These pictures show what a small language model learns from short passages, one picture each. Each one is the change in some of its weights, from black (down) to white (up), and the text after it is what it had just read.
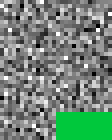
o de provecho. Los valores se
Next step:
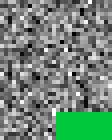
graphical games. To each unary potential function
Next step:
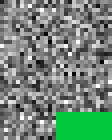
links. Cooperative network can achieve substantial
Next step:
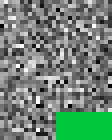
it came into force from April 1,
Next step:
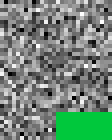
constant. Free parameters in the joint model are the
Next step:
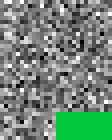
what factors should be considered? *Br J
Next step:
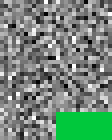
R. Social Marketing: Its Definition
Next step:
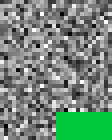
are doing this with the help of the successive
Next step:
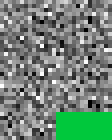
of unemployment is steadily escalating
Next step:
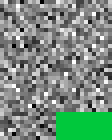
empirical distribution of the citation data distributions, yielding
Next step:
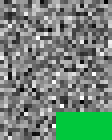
matrices of channels coefficients among the transmitter, a single
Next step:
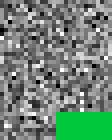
Prasetyawati¹, Agus
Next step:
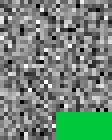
absorption lines from low-ions (e.g.,
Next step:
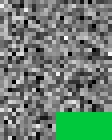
lo más profundo del ser. El honor es
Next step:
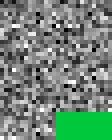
professores para programas diversificados e alternativos
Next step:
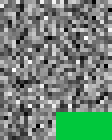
em condições de igualdade de tratamento entre
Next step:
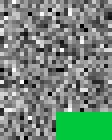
of quantities rescaled in an obvious
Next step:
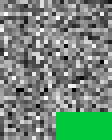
We acknowledge useful discussions with D.
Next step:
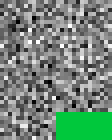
mounted plate over conventional mounting mechanisms. The
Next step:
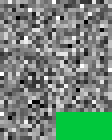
the national road network. Armenia
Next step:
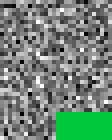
can be represented as $$S_i =
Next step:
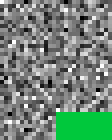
Journal of Science and Technology 17(39):
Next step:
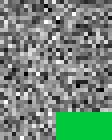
more enhanced in dauer larvae. The
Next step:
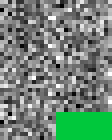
добре виконаним копіям
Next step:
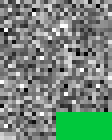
where overlaps are suggestive but not conclusive,
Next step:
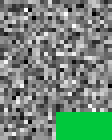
autoeficacia, el autoconcepto
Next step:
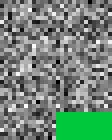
years. For platinum group metals
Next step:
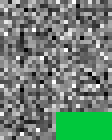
atención pedagógica diferenciada.
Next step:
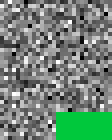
foi debatida uma lista inicial de
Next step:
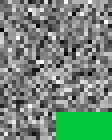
2.2 Pilot and operationalize the
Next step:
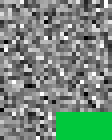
which rhinological procedures can be performed under
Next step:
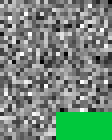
$C_2$ and the equilibrium one
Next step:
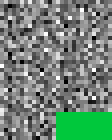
v prihodnosti, posebej
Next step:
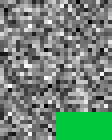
umumiy genetik manbasi
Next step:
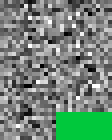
notamment par l'UE et par
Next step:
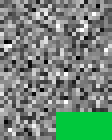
which such simulations can be compared against experimental data. Other
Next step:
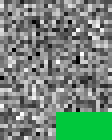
\PY\ where they should, and constitute a
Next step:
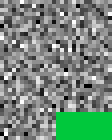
metal which operates as a mass-transfer
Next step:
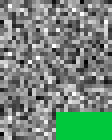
an analysis several data sets are used (NC and
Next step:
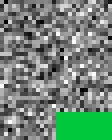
the efficiency of mutation analysis in [22]. In their
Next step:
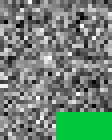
no impasse. São Paulo: Instituto
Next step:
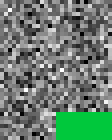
(ёрлиқни ёзганлиги
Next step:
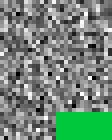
talabidir. Shu maqsadda
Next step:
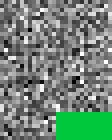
of loss of livestock and also due to
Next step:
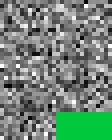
event. - A text consists of stories presented in
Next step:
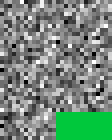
siyasəti üzrə
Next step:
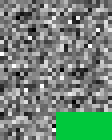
rivojlanishning yangi bosqichida
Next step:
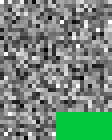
Vol 5, Nomor 1, Februari
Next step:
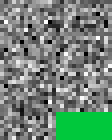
a left (resp. right) Γ -ideal
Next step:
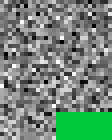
each pixel it passes through. In the
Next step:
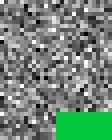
Проанализировать текущее
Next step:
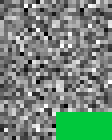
performance to measure if it performs as desired by service
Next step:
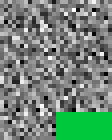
Sayard, and Yarber (2005) observed
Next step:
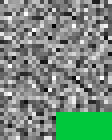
use of digital references and online platforms enhances the
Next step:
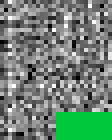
политической жизни. IV.
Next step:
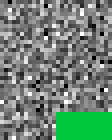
management and utilization*, vol. 2.
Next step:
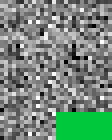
M. Boshlang'ich ta'lim
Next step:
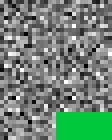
control systems. The membership functions designs of
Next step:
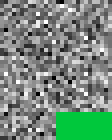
bioreactor. It is possible to simply calculate the
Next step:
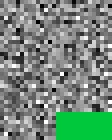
jarayonida olingan ma’lumotlar tahlili
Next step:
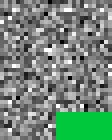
India's economy, supporting the
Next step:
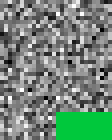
shod Nasoihdin ham andak
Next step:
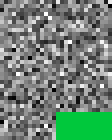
с Россией прослойки в
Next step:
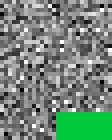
by disrupted reproduction, as it would cause longer
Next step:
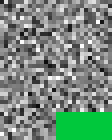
on asymmetric beams, we can consider the possibility
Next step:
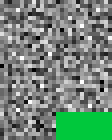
So although the centroid could have been calculated for the
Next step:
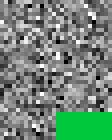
the ones of their SM partners. A way to achieve
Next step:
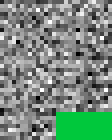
the difference in the energy between the systems is
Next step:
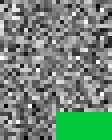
in response to a discussion on gender identity. She
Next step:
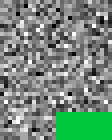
to 1 and it defines the energy scale. The model
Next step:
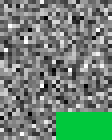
of clusters per plant was higher in cluster III in
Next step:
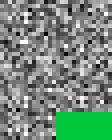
staff in the bass clef and a
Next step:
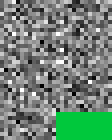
a vonal végén, hogy
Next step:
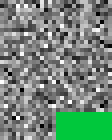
asl ma'nosidan tashqari,
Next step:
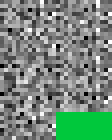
dalam membuat perjanjian apa
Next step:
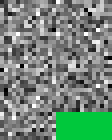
causing death is prostate cancer (PC).
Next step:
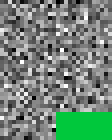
de Meckel, aunque resulta
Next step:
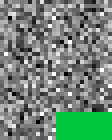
u o'ziga xos predmet va
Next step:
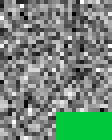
o'rganish. *Anatolian
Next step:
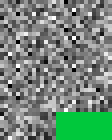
karşı karşıya kaldığı
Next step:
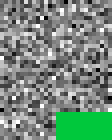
is in good agreement with the value obtained here. In case
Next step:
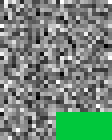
đánh giá thời gian
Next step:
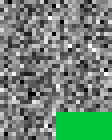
технології. Структуру, функції та
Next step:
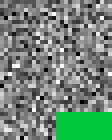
involved in Reserpine's hypotensive action
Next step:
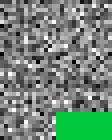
and approximately 70% of the teachers were the same. The
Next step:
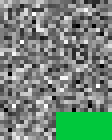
spectroscopic redshift can not be estimated. Early
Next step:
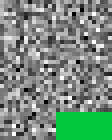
overall service rate in Fps can be obtained as:
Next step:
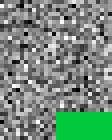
project for a community organization with the involvement of a
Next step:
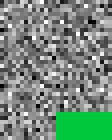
process involving virtual nuclear excitations driven by the electronic
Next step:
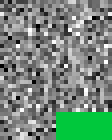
$a$, semi-minor axis $b$, and
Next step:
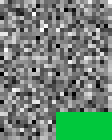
revólver nas mãos, que está
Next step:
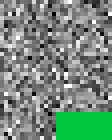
objects and their parts in two-dimensional
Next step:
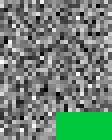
werden uitgevoerd maar ook de
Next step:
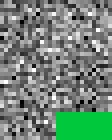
that is different from one another. From these structures students can
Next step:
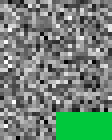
nuestra cultura política. El bajo
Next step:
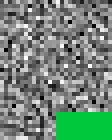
partners have different knowledge backgrounds, different goals,
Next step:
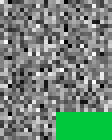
O‘SMIRLARDA AXBOROT
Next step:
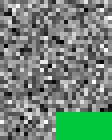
keeping the $N$ lowest eigenvalues of
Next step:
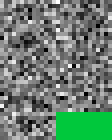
Да будет это исправляющим
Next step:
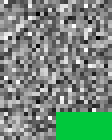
related to the EPR entanglement and the losses
